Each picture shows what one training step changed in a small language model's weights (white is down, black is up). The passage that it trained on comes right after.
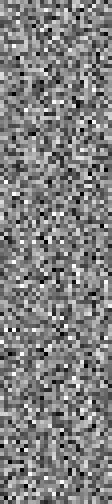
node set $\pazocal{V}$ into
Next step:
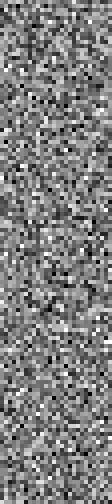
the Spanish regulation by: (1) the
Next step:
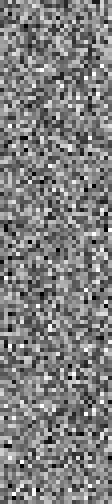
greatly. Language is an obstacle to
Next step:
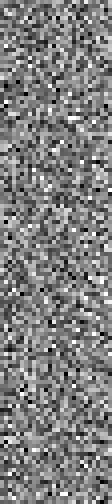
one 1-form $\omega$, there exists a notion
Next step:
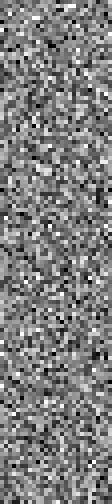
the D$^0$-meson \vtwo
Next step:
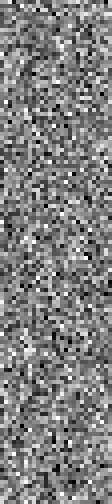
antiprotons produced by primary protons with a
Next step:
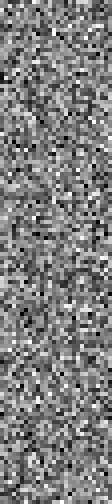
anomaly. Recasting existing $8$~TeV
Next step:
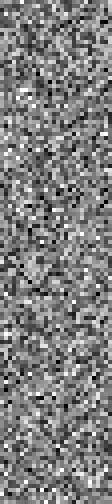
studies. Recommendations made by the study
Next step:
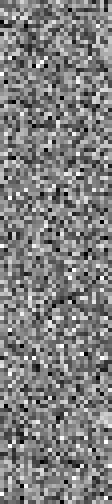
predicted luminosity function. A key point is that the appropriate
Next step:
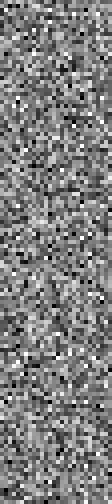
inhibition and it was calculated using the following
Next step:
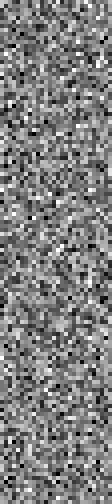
energies w.r.t. other types of
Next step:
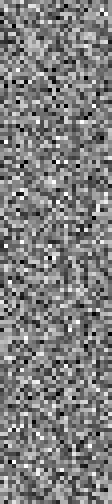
from the galaxy analysis is presented below; results shown are
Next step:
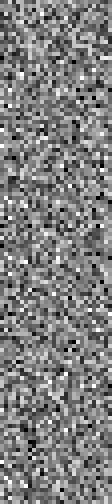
condition for a one-parameter Lie transformation
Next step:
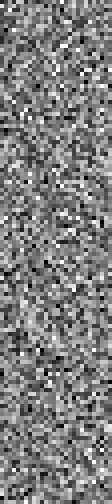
B_L -Smarandache easy filter
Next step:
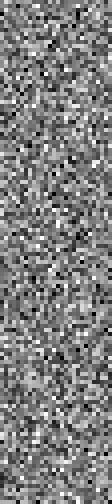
for analysis. Binary logistic regression is a statistical
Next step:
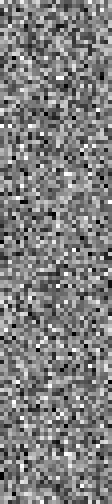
may result in outages and in turn loss of
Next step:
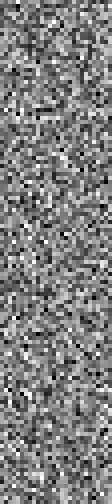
their GTFS equivalent. An operator supporting this standard
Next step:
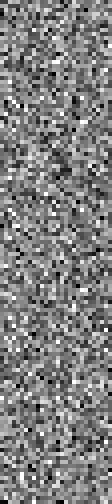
of pair production, $s(\mathbf{p},
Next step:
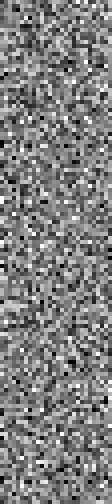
structural element. From this decomposed images,
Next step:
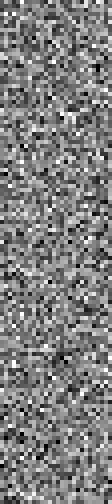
model selection challenge. Since the model space is
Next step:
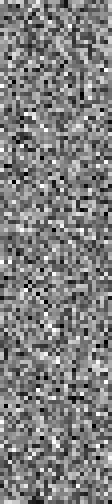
either sex were purchased from Nano
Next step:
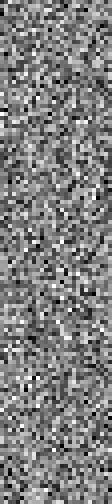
of determination (19%) in the French
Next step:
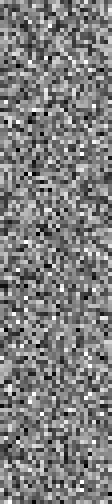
systems, to focus in quality processes that can increase the
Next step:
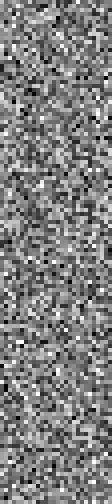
colour are considered indistinguishable. Then we
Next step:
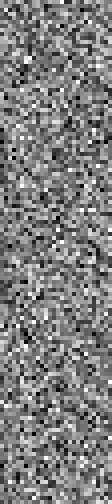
we conjecture that these symplectic connections are
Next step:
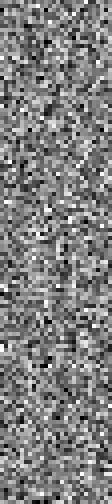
data on sources further up the river
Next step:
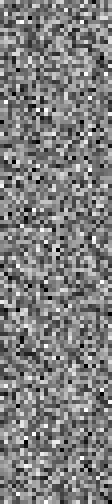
theoretical assumptions, obstructing the achievement of
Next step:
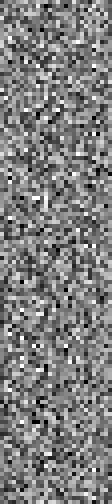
(2013) introduced the concept of welfare into
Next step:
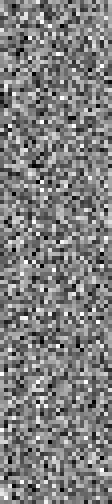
arise from inconsistencies around the boundaries of equivalence
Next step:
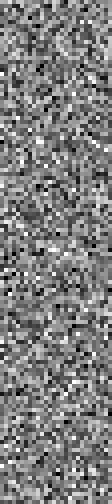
most other models. We remark that the essential idea for
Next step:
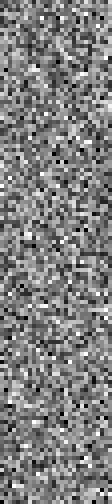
protection, every line is provided with an
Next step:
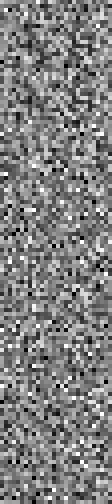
be employed to measure the local velocity in the flow field
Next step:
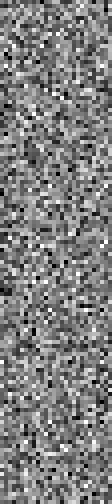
Polar satellite imagery, digital
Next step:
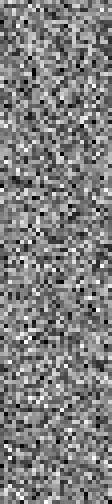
lines represent the present CLEO measurements (with
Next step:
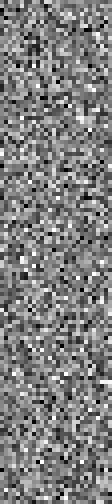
c_α we must examine all partitions
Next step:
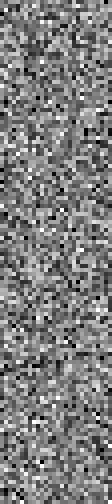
to get a stable object. We refer to the survey
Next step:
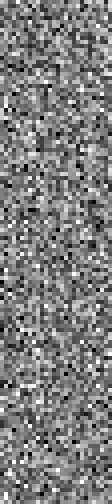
whenever $\alpha \neq \alpha^\ast$.
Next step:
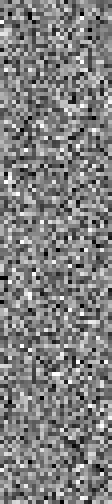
P – Prototype - DEC -
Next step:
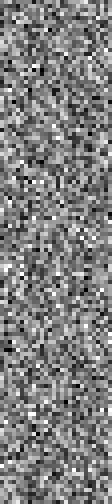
energy of the hydrogen bond. All other
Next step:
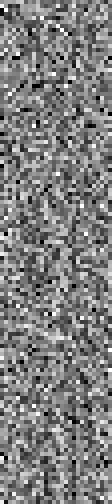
on is the reorganization of their service development
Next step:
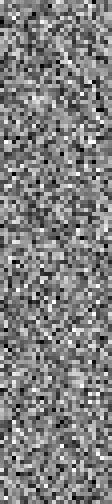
intrinsic source of ``squeezing'', modifying the
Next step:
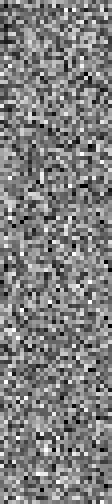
geometry, we will state our results in the more general
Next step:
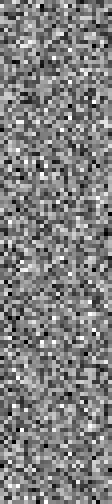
connected, Theorem~\ref{thm:cyc}
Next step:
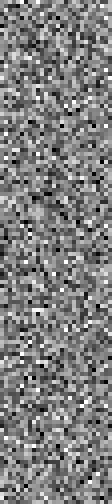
because a meta-biological assumption is introduced
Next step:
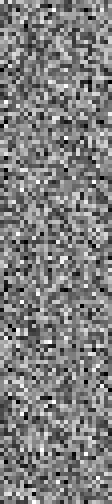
will ultimately influence the social and natural
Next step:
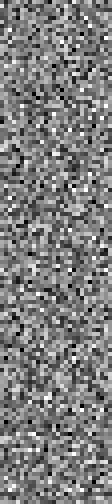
\geq 2g+1+p$ satisfies
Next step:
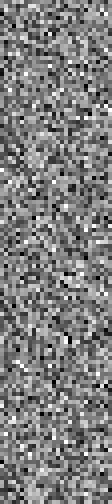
from the values of bulk density and tapped density
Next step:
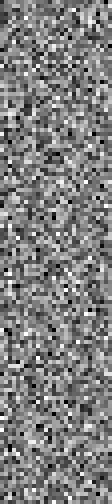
president, Rafael Correa
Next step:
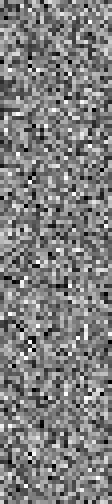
c^p r$, to make the these equations
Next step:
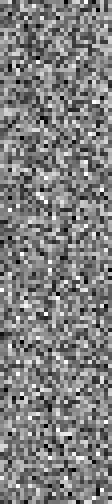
hospital nurses, and journalists were given
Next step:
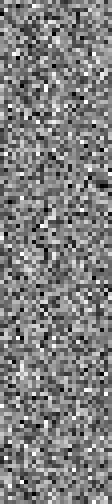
for better welfare: genetic goals for
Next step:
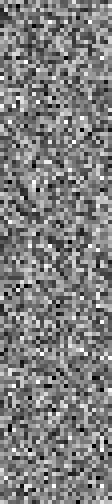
the sources in the band to be matched, as
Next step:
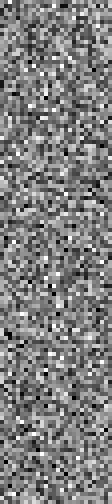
east, the territory adjoins the
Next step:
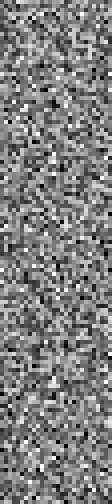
reflected in enhanced muscle activation as
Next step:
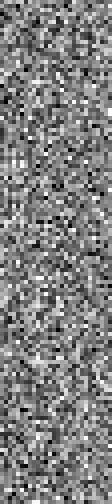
augment the resources of the Central Board
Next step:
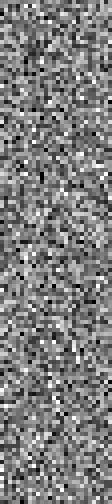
to develop speaking skills and create a positive learning
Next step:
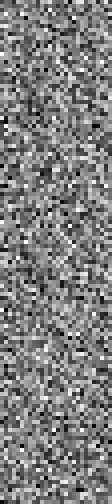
87% reporting such difficulties and only
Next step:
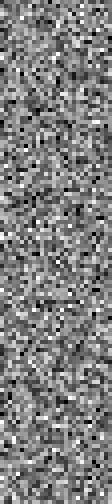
[5]*Federal University of Technology
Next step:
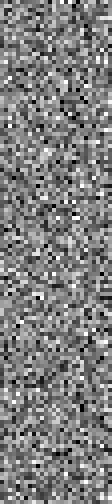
fire-needle acupuncture +
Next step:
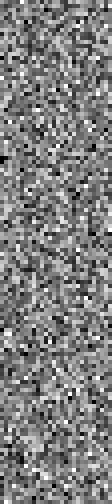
However, Triangle 3 is simply the
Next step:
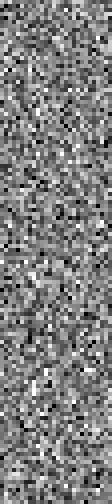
James Clerk Maxwell to apply
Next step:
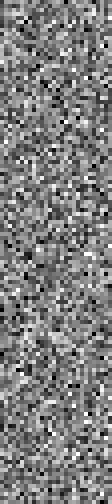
same rank function and rank as $(P,\omega)$.
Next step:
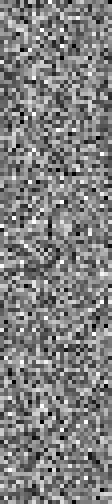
$20-30\%$ in terms of relative error at
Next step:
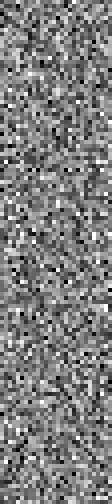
a one-to-one map between these sets that
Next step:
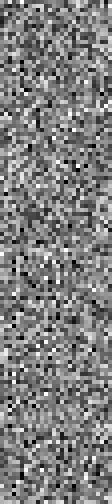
water bodies and suppress built-up features
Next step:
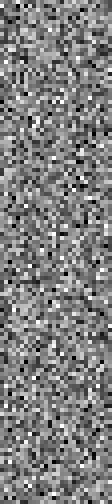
$W \frac{dW}{dx}$, must
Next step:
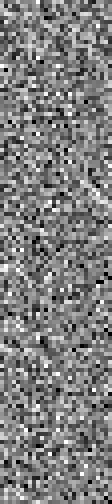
match the definition of the variational framework defined by
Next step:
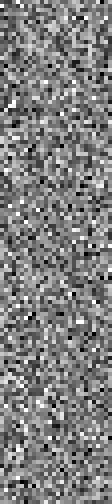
$\{1,2\}$ and the following elements: $$
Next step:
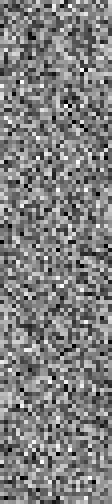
immune deficiency mainly affecting humoral
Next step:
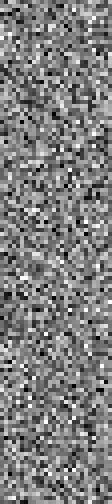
when the PU is sensed to be active;
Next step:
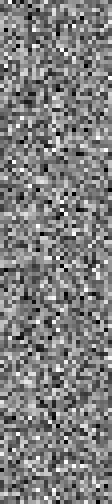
is considered below ! \end{lemma}
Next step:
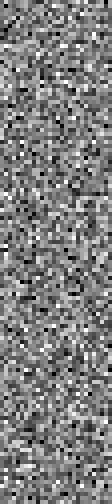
34-35 Material. 3 males,
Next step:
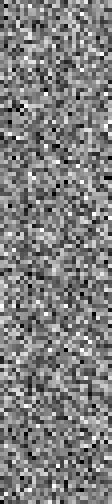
3rd sliding interface. Fig. 12
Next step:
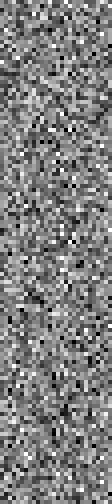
$S$ and $x^2$ generates
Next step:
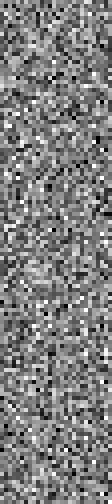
duplicated along the $s$-direction.}
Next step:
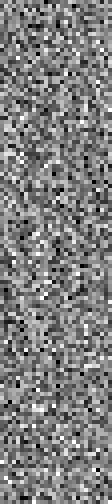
when the $\ell$ is assigned the mass of a
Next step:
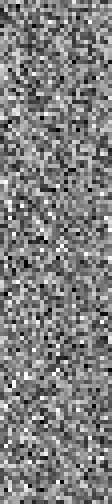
the angle between any two boundary rays of the sectors
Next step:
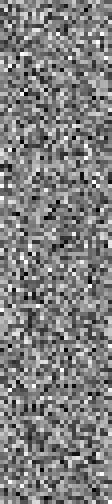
is barely affected by the topological term.
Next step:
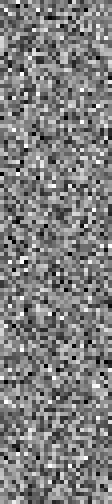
in $X$: \begin{equation}
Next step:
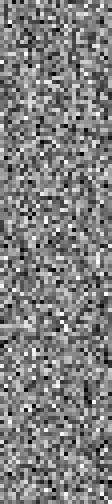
\end{align} Analyzing both limits as
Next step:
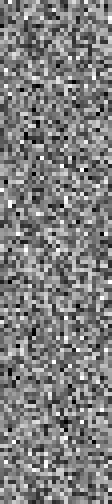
per area should be similar to those of liquid water,
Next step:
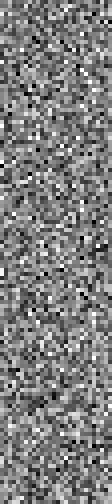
\tau_{g\infty} | & \sim
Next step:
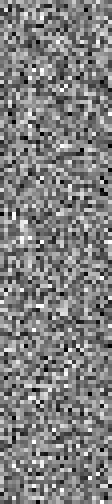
is educational inequalities stem from it. Learning gap
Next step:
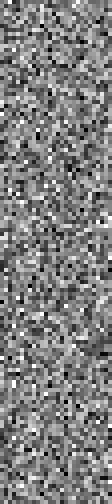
paediatric osteomyelitis
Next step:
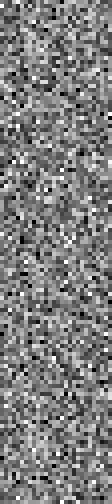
$G=\overline{G}_\sigma$. In
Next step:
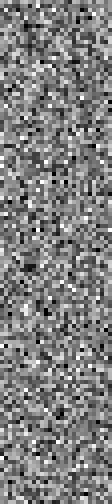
have different forms of gender imbalance and only consider
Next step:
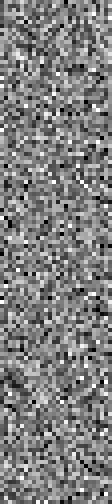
same time, the above results illustrate that the
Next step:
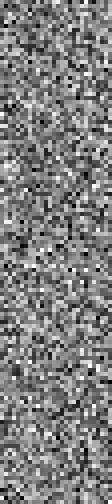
quantum systems. Specifically, we investigate the behavior of
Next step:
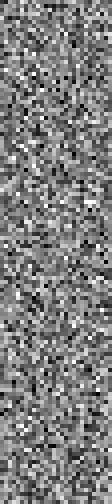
(Huaxusheng LP690)
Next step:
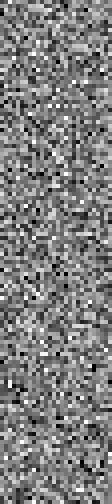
of 1996) states founded our democratic state
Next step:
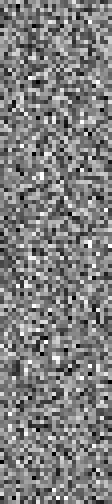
the CBS method, we implemented a finite difference frequency
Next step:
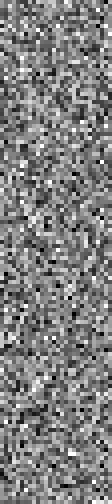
gap at Gamma with the frontier bands
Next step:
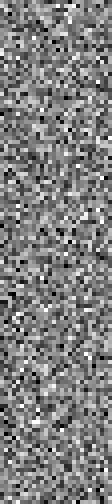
says that if $X$ is finitely supported on
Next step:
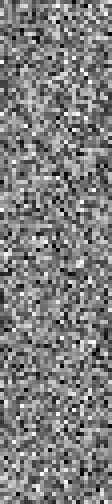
\cap \xi_\L$ is an
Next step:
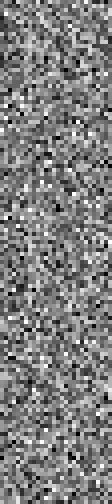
correlation of the frequency stability history with other data. Each
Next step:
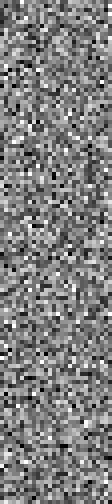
microwave absorbent. Fig. 4 The
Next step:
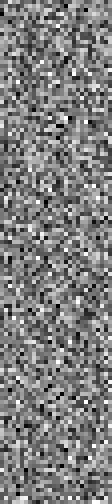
of death’ applies, without policy intervention the
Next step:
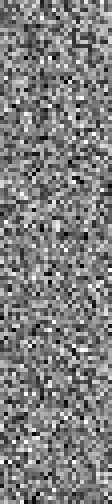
larger society to actively contribute to and influence in the
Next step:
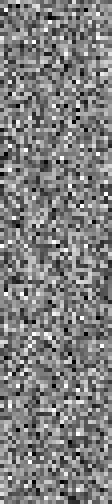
in $R^3$ to the two-dimensional
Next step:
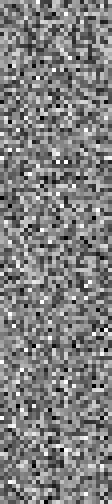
considered, their optical response can be described by the following
